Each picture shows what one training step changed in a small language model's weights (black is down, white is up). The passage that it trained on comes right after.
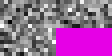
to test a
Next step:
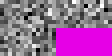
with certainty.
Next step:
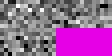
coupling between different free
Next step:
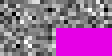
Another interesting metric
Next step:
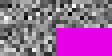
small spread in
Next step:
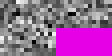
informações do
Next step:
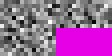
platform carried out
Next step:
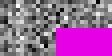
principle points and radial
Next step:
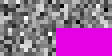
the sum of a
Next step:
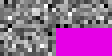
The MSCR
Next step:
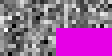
by the members of
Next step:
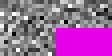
conflicts and
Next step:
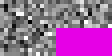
food that is
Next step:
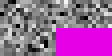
physical education and
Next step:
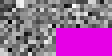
corrections to the
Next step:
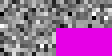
level of project integration
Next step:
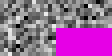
samples from the design
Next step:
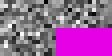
се Закон
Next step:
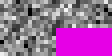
level <input
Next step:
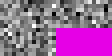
1. Introduction
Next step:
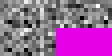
realiza a
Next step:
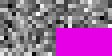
given idea might be
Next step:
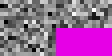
Recent measurements with
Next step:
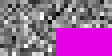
findings generalize
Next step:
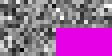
out of the
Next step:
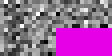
of application of
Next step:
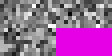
rms dispersion of
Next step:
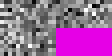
K. et
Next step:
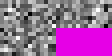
Security: A
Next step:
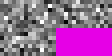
$\Psi$ as
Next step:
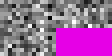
5 minutes
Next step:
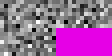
results to the more
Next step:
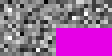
suvi va
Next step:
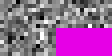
5 Altered
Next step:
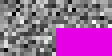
factors external rewards
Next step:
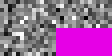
acid: As shown
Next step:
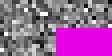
count analysis Total
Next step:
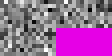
as the mean value
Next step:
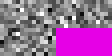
center, giving
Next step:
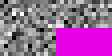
towers for
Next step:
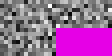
be formulated in
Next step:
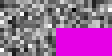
hand in a
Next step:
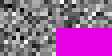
of energy bin reduces
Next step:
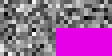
resonator without
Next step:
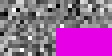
data affects the
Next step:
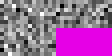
present review,
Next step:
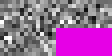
decreasing the number
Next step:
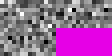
data collections of
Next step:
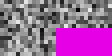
structures we consider structural
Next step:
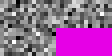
already contained within
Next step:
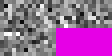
the normalization,
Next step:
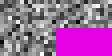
years ago for
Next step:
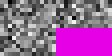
va ilmiy asoslangan
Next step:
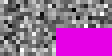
features because of good
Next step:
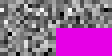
other data show significantly
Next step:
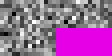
no drift in
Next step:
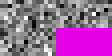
in the jet
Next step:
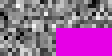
values are larger than
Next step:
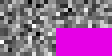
T Türk
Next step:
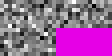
в том
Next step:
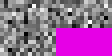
not necessary to
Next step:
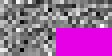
are in the process
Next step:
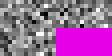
and fiber
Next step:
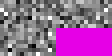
transformadora e
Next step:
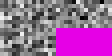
hampered by
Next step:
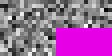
performed in the time
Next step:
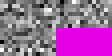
В нея
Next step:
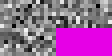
some published
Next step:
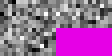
radial direction and a
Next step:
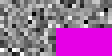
trend. This
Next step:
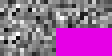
true in many application
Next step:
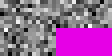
professional competence of
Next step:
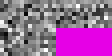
to atrial
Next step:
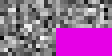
It proposed an algorithm
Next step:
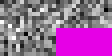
if the data were
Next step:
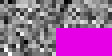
wavelength, electric
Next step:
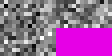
talabalar amaliy
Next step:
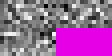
Let $\phi
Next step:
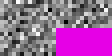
are used to
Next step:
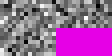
to share?
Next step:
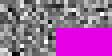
when $%
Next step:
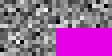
new physics;
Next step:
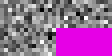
after the introduction
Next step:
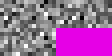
un análisis de
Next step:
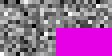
has one partite
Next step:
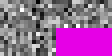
without modularity.
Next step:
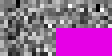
encountered on
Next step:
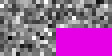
sistemi operativ
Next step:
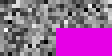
lower parts of the
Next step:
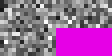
disturb the
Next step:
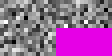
como un objeto
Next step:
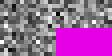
deviation (hot
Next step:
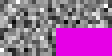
form a strong,
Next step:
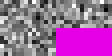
problema. No
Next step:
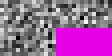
used in this study
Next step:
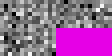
that will promote
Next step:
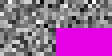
spend some time
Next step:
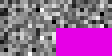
modeli ishlab
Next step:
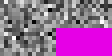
as the technical
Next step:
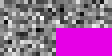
aims* at
